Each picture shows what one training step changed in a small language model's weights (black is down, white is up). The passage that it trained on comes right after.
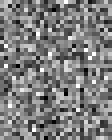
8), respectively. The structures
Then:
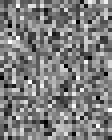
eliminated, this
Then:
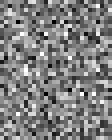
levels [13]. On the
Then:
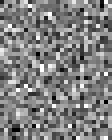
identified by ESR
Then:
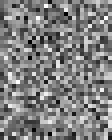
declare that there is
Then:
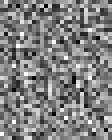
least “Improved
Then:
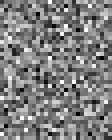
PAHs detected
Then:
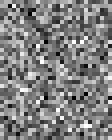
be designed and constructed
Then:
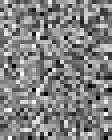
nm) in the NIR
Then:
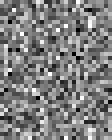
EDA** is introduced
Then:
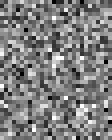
plans. The findings and
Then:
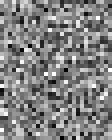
RP2 deliverables
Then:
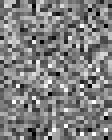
c) the specificity of
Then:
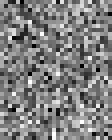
of future specialists focuses
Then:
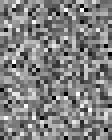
used to construct the
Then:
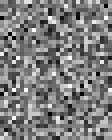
from the Data Steward
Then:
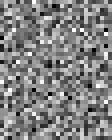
material, the percentage remains
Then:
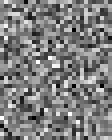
simulation and experimental results.
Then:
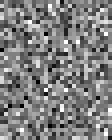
Statements: Approved
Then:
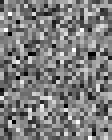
components, and optimizing the
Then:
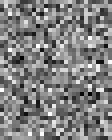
we consider a slightly
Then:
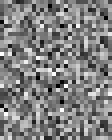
CJD from other
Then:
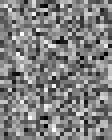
to DC conversion
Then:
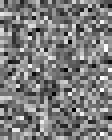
Its diameter is
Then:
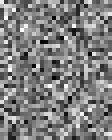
merged watermark
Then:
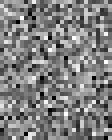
reliability state of a
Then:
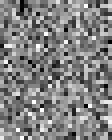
holes that may be
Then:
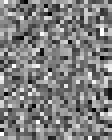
transparency of central
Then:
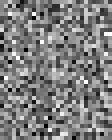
a more flexible,
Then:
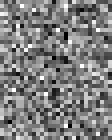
calls found echo
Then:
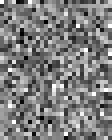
configuration modes.
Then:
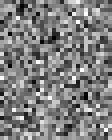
genes, is often observed
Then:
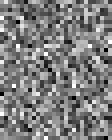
management effects, description of data
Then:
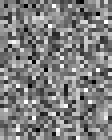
assigned in treatment 1 were
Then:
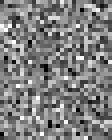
predict Cross Laminated
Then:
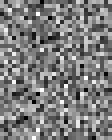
days of incubation at
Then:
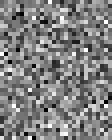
phenolics, which are
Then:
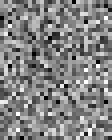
highly relevant for identifying key
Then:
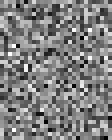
model by imposing
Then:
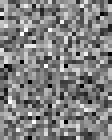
Table 1: Proximate
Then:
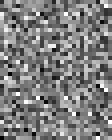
Materials Science*,
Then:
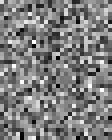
a kit at home
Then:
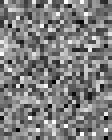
effect the wear rate of
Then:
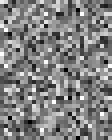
generations have to be
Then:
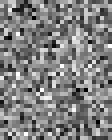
of wavy,
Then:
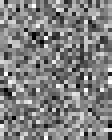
time period served as trend
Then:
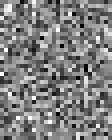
to treat genitourinary
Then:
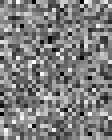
Shin HW,
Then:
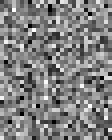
consumer services enterprises
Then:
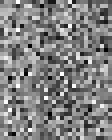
Who Has Access
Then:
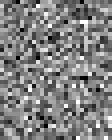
this magnification for later
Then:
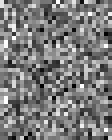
controlled number of new partners
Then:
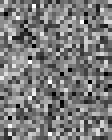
of a linguocultural
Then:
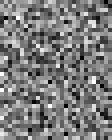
usability study of formal
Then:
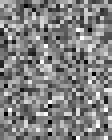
were in the past,
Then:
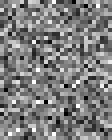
suffer death as an
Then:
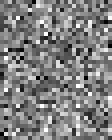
- Thyroxine
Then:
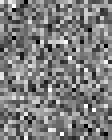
and retrieved from
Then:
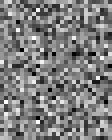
different drugs of TB
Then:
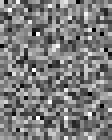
the electrical actuation
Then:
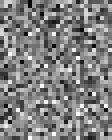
2: This stacked
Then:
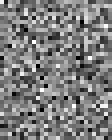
the plots of
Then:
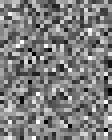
made. Non parametric
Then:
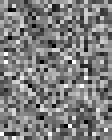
easy to modify,
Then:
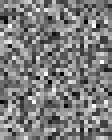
potential. Summary:
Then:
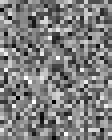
research sample was determined using
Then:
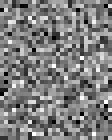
associations, and environmental groups
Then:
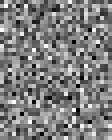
5 due to reasons such
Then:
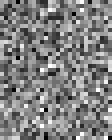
society are performed by oral
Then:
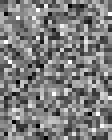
"How", and
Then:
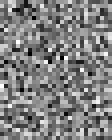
of reproductive age is
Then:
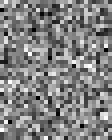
review was conducted so as to
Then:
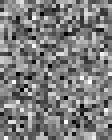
The density-dependent
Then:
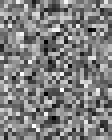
Narrow AI As an
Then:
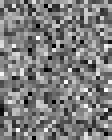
still technological problems that
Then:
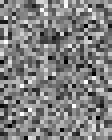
It is only now with the
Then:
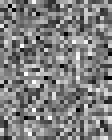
from the floor above
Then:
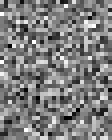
the by-products
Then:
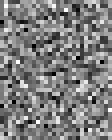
network. Greywater
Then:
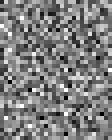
Application to send
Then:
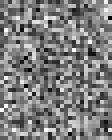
density fabric - *
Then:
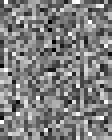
Genotype Pup
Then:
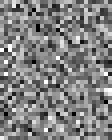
created with consideration only being
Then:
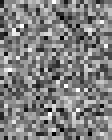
Hammer large and
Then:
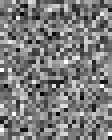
reduced-group models and
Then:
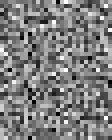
consonant with a design
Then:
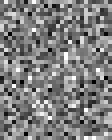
quantities from the
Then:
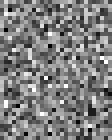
lack of variation in the
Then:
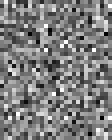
overhead is the most
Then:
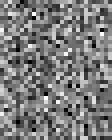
a significant and variable increase in
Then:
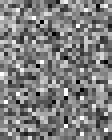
towards the government even though they
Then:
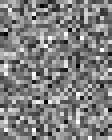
to describe it as
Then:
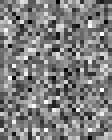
Task Team be
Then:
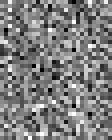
milk samples was found
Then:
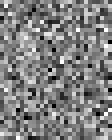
\times NIR +
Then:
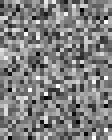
identified key bands for the
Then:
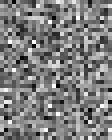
auxetic response
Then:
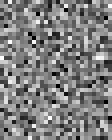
deduced from the
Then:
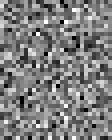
present study. Ethical
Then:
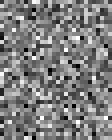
capacity, use, and environment
